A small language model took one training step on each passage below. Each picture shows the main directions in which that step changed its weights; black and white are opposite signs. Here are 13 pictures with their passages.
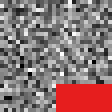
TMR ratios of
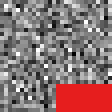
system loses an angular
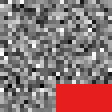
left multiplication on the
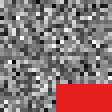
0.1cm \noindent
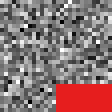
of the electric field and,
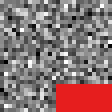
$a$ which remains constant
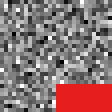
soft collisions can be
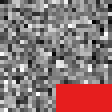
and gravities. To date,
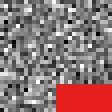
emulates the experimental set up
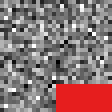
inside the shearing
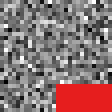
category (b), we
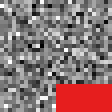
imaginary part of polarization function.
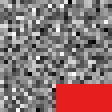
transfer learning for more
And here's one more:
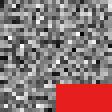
Academy of
